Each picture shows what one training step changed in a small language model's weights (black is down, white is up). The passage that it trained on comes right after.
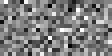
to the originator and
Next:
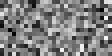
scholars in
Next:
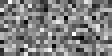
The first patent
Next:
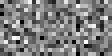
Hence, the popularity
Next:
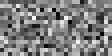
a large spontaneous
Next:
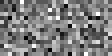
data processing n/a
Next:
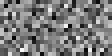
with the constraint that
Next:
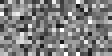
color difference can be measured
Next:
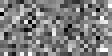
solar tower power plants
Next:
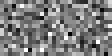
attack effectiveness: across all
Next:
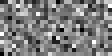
test sample, dimensions in
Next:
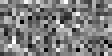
least half the sites are
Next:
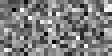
to baseline. Percent
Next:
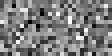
(Figure 3) revealed
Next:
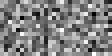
definition can be written in
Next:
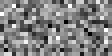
relaxation. 4.2
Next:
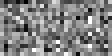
of memory is always
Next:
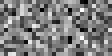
upon activation of the
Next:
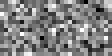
°C. Determination
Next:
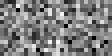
also a crucial part of
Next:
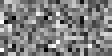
fit space angles.
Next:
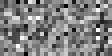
of Algerians
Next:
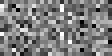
\wedge d)$
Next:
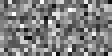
more flexibility.
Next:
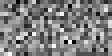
and addressing the
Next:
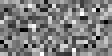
Although these images and
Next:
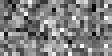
protei in cases
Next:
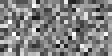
tutorial before
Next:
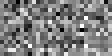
and comprehension skills of
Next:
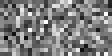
the need in using AR
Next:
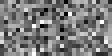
can harm the reliability of
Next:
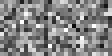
convective boundary
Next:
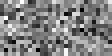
indeed most sensitive to surface
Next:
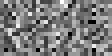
parameters the same as in
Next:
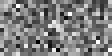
model assumed here as a
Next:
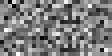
late). Indeed, if
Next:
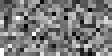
pc of Galactic
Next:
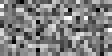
topology, in contrast to
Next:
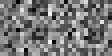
that in reality the
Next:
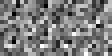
regarding crime for the
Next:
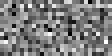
In both cases, one
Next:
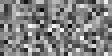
trends in Life
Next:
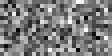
and the findings revealed that
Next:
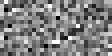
are speed restrictions,
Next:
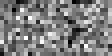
to death.
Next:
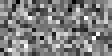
to form a stable
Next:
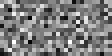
elementary cell can
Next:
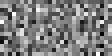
the explosive increase in
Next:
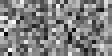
traditionally used in the
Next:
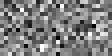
\) with respect to
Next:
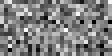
resistance variation due to the
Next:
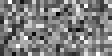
The values of calcium
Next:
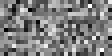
in the total delay of
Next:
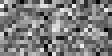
triples, which cannot
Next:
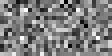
and batteries)
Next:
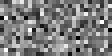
the present paper investigates
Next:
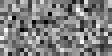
in textured areas
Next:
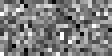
Appendix. \square
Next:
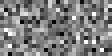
dimensions of the mineral
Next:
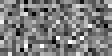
items necessary for this experiment
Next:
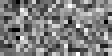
and daily wear
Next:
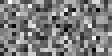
Similar to the
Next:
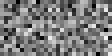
and action, the findings
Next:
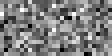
degree polynomial. A second
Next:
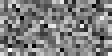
attack so effective on resource
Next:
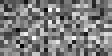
situation and activities. And
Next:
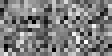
parameter be α Since the
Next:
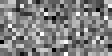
an off-shell
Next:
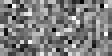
of iodine
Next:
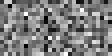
configuration, fittings and
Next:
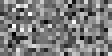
very important when seeking
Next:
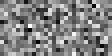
demonstrating the controlled
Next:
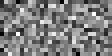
at each step of the
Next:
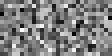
L(\alpha ,\beta
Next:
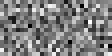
contribution. In the
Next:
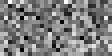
now focus on a more
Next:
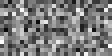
and the method of paper
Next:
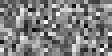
the surface. In
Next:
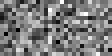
that fatalities and
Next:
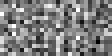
Table 4.4 of
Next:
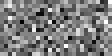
largest and plotted against the
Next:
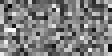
data analysis, lagged
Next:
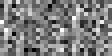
the same as Figure
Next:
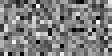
failure rate, and is
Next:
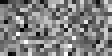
contact of graphite with
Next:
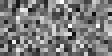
for the lowest temperatures where
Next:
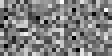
maintenance than those who did
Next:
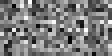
A full review for important
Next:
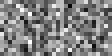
be quantified in
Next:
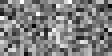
energetically viable
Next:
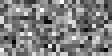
take-off angle due
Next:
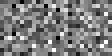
- (iv) For
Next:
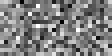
will be based on three
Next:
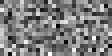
two points in the
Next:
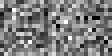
typical products are mobility and
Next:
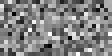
time of sensory
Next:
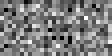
to adaptation and
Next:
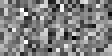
\gamma)$ and
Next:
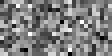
No standardized measurement procedure
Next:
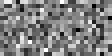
the manufacturer's
